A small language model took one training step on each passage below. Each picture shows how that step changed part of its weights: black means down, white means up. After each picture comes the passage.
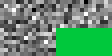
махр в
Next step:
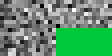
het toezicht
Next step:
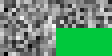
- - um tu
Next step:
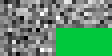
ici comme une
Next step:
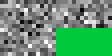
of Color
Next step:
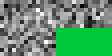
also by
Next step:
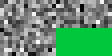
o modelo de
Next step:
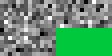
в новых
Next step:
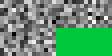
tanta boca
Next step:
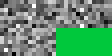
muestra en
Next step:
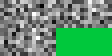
ham ilm
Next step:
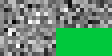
determinam suas
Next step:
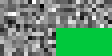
é capaz de
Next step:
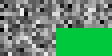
aniqlash faqat
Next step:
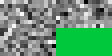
dando tutto
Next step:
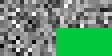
execução do
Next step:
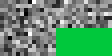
de risque de
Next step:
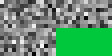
cercano como
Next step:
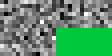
yang pesat
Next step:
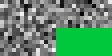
to act**
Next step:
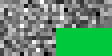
Luego el
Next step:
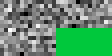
colaborativo y
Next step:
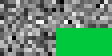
the example
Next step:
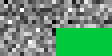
wie wil er
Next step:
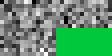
etiladi. Bu
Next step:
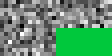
Management and
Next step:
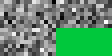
tahlil qilish,
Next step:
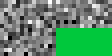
Pedagogical Sciences
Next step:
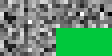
fanining bolalar
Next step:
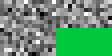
situaciones de
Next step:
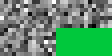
tener los
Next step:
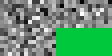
la gestión
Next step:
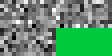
yana boshqa
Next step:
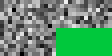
the economic
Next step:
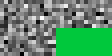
Jenis dan
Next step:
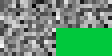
orada mal
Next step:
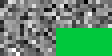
a produção e
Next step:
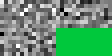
que inibem
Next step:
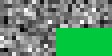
до формування
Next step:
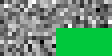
crianças com
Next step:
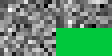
te leggen.
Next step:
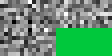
es que la
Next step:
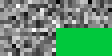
mantuvo una
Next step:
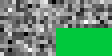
duración de las
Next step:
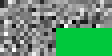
de un ser
